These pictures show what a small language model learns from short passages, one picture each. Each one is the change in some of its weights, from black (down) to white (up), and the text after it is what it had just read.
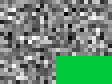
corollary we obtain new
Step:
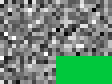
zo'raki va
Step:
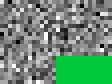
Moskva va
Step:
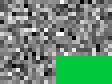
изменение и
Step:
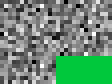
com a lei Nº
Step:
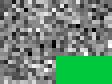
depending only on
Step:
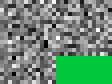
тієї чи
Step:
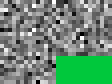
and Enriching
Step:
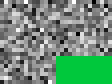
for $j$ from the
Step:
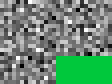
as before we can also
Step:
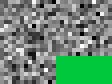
Sciences Edition),
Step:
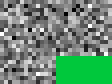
da Qualidade de
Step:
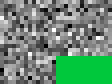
*n, int
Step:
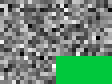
que a beterraba
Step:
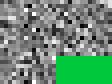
with finite type cohomology
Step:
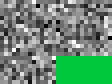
number of jumps is
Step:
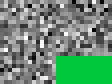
to $n$, whereas
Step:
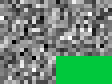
C, the result follows.
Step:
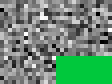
As demonstrated on
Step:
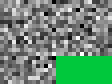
the optimality of the
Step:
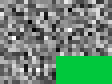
is to utilise a
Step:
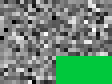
point of $(-\infty,
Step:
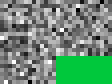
ve en önemli
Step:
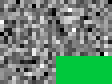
that $\Ga$ is
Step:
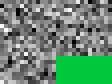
is the complement of
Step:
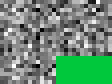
requires more
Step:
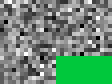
the tensor product
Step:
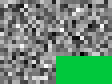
image of the given closed
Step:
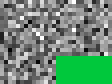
$M$ and there is
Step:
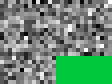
and e.g.\
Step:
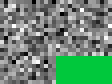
best branching
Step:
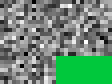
the largest
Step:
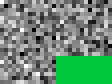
sifatida va
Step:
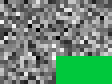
cocycles are
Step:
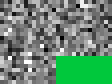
точка В,
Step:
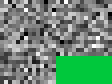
and decoding a
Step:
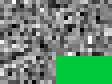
e.g. the
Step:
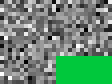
& ELU,
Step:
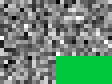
za Šolar
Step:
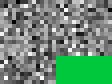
que é usada por
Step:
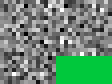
Amer. Math.
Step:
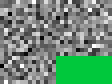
a alcalde de
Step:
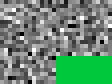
this difficulty in
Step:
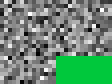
4. Cómo
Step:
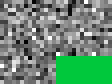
can we say about
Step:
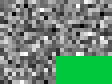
Пекин в
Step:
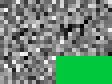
a smooth sequence of
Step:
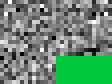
x\in X.
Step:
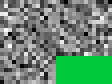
emphasize the
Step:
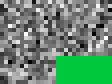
very thick]
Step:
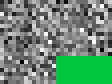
ва турли
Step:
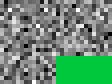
izvedemo in
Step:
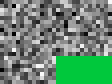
number tasks in
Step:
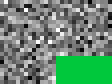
of hyperbolic
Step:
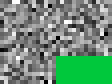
$n$ for Case
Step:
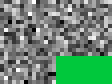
apply consistent
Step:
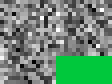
two fixed points, and
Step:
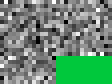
2 балла –
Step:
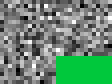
three vertices from
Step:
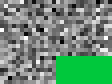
is true;
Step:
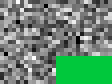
our examples of
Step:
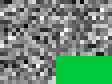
the problem itself
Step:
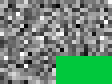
of stiffness
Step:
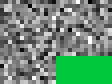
is essential. In
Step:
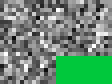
have to identify
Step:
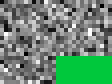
par les éleveurs
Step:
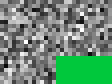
formulation includes
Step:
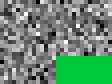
unique solution bigger
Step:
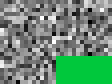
its support, $\bar
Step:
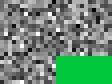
atau meminta
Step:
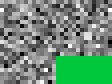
con factores de
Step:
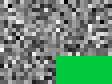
possibilidade de
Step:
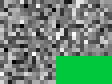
de Azar no
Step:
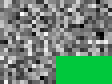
a pobreza,
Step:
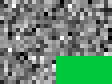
y Heyworth,
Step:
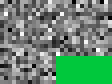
by \[ \gamma
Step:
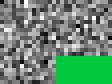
ham yashil
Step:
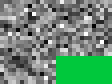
with respect to this
